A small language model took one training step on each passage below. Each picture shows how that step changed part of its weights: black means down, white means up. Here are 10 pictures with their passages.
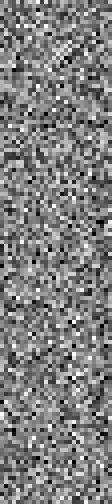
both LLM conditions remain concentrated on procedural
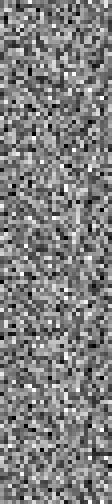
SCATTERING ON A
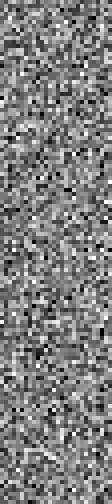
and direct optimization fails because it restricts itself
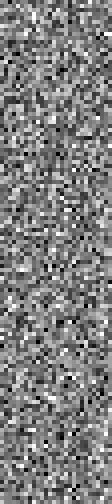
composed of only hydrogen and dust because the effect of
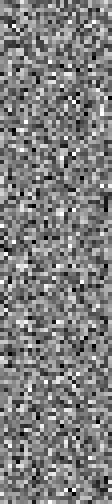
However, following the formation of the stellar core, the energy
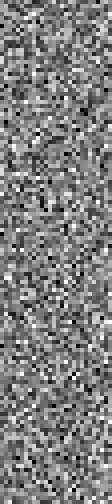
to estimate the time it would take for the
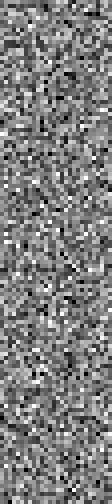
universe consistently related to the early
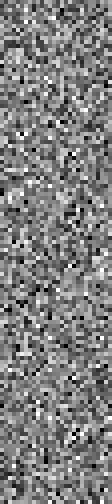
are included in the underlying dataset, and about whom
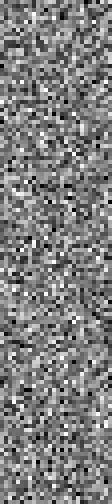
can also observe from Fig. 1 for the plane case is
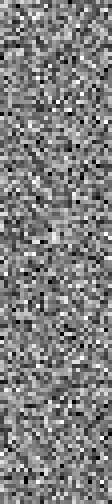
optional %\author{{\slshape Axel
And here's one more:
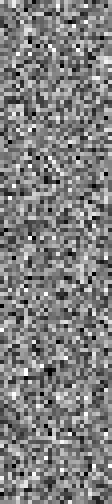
1/2 scattering elastically off nuclei,
